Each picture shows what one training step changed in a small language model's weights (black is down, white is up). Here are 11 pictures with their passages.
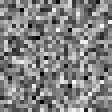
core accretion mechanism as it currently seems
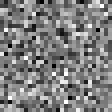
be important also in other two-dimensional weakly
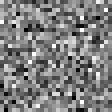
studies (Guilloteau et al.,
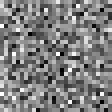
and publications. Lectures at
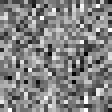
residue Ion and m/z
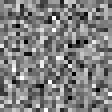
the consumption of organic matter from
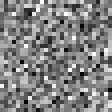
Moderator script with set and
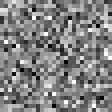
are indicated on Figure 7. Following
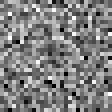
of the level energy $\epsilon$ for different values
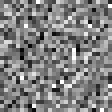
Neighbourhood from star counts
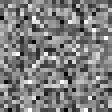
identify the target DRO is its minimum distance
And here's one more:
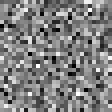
would send a single command span to
